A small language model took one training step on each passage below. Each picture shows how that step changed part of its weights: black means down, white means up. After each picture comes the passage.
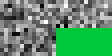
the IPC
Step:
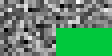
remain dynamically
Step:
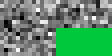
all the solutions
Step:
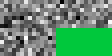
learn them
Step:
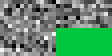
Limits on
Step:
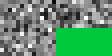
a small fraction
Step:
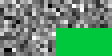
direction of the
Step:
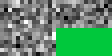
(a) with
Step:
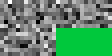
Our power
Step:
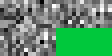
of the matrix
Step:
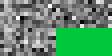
. \ee A
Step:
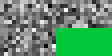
first correction we
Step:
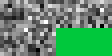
the upper
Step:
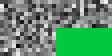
plates with
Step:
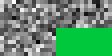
line and phase
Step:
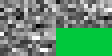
through the normal
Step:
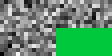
Gong and
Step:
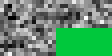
a period near
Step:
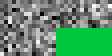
and only eight
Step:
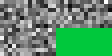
analysis has been
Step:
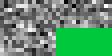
distributions in
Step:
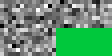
state as $\psi
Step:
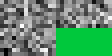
estimating the
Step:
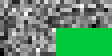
dataset including
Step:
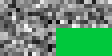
We collected
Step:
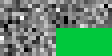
\hline T10
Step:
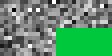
fixed point with
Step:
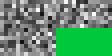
| By using
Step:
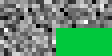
are given by
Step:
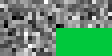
get an
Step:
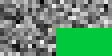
of stars,
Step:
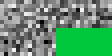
positions. The
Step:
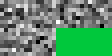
power analysis for the
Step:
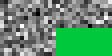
functionals because this
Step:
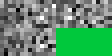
to use a function
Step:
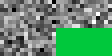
help of
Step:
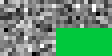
for efficient
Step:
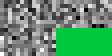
will not consider its
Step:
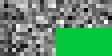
that lies between
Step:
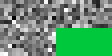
presented in
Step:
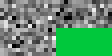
$t$ as
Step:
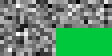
characteristic radius
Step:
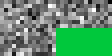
measured disorder
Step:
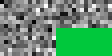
and so ${\rm
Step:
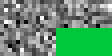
an overly long
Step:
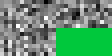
their applicability in
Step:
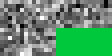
seem to work
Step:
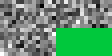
diverse in
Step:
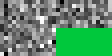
probability that no
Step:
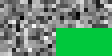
in characterizing
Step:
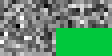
running along
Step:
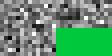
the point with the
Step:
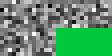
point of view
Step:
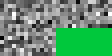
local ionic
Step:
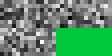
up the network and
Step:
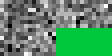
\ee The
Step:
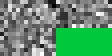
and Tier
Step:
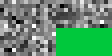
one of the
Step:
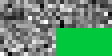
the temperature dependent
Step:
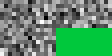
so they are even
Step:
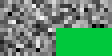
would be expected for
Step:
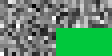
larger emission current due
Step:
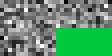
contributions in a
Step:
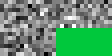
of Theoretical
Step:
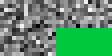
improvements in
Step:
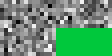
inside of
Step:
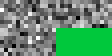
is {\em
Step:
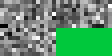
to get the
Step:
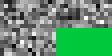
the narrow
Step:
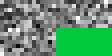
data at low
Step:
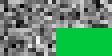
in a plane
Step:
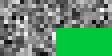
per unit
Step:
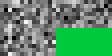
(a) and
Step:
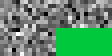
We have limited
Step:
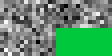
**Figure 1
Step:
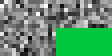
well defined when -
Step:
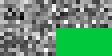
term in the
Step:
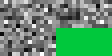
the PT,
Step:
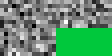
knowledge that
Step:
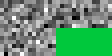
with an equation of
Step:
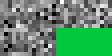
(Bell et
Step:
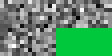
work to use
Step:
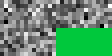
tends to
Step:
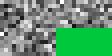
model, such as
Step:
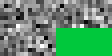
with a high
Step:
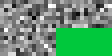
by disorder,
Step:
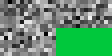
rights +
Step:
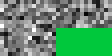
line is modeled
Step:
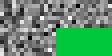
we discuss more in
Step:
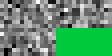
signals the
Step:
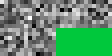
within 3 mag
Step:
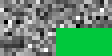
the plugin
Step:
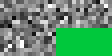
once the
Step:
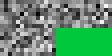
this category
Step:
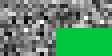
a consequence
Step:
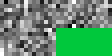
increase in the
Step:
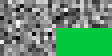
consistent with
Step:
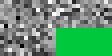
solution diverges
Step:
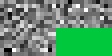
number density of the
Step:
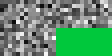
simple linear
